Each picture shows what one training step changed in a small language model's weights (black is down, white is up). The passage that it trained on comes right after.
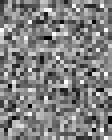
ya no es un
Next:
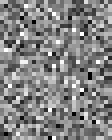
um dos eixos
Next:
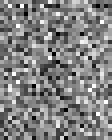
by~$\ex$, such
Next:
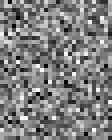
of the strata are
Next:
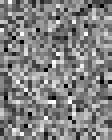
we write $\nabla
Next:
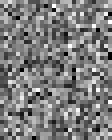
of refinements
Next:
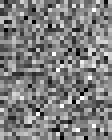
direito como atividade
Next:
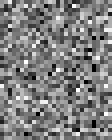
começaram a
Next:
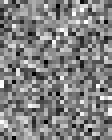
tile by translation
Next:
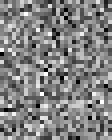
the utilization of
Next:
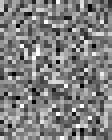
We get $h
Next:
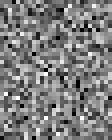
the threshold
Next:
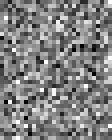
to $X$ along
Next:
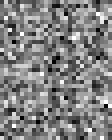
& = f \quad
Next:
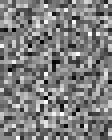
the polynomial hull of
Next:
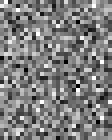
amarillo y
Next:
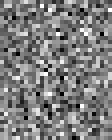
the same argument to
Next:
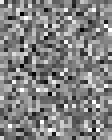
ijod va ilm
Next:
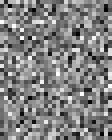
by Eqs.
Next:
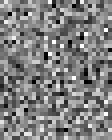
an interval by its
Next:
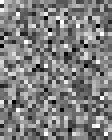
are the discrete
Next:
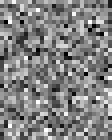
\end{thm} An
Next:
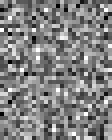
Example 2.2
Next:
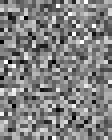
va sog'lom
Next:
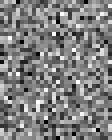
those two formulations,
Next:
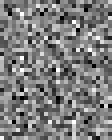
and Development
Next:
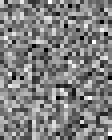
precise estimate for
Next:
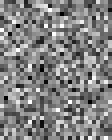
del contexto de
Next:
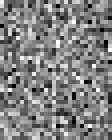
previous sum.
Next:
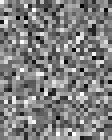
above, together with
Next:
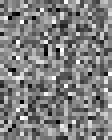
in the other phase
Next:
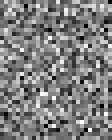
estimating the covariance
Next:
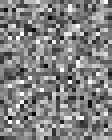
optimal sangat
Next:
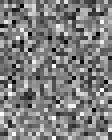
enquanto a outra
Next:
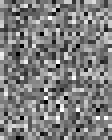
signature $\sigma$, the
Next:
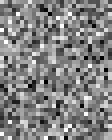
data. In this
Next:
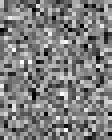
CC license
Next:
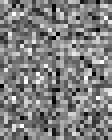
This implies that \[
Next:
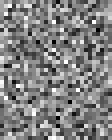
de guiones y
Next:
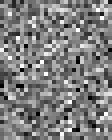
de autoria de
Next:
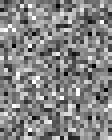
equation of the impact of
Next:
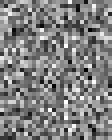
, temir moddasi
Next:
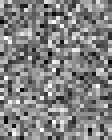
fase externa,
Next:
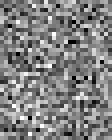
$ab$ is not
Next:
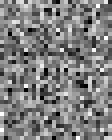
o que se observa
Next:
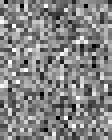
$g_n$ defined
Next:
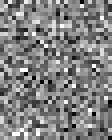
all iterative.
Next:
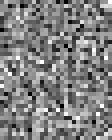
values indicate
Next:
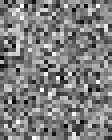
solution to the formal
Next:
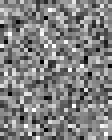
be preserved to have
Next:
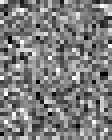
and in fact,
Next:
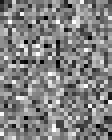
Then \begin{eqnarray}
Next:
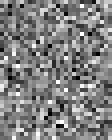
Farmaki M,
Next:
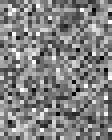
le silence.
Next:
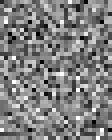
build an
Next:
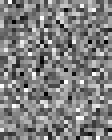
trouver un
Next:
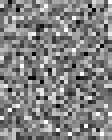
continuously differentiable
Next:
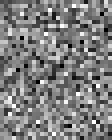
eficácia dos
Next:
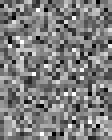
and (4) are
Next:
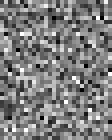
and organizations to
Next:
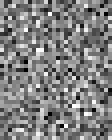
\] Further,
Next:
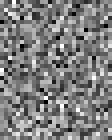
they induce the
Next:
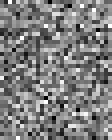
the exact sequence $$
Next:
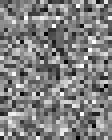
12 нафари
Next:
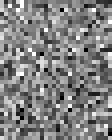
dimension. That means
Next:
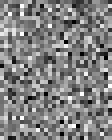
by setting the right
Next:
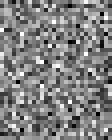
allowed in dimension
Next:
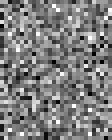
va uy-joy
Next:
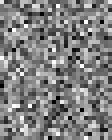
positiv virkning
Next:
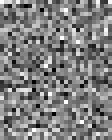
for every $\,n\geq
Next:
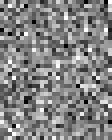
convex cost
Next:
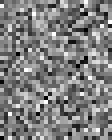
the $\Spc$
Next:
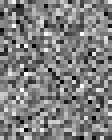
diese lange
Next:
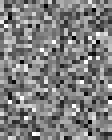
and Qian (see
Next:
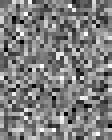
write down
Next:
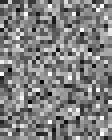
of this subgraph must
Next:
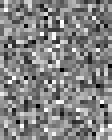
to conclude the last
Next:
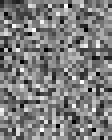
proof is similar to that
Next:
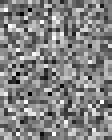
reads: |
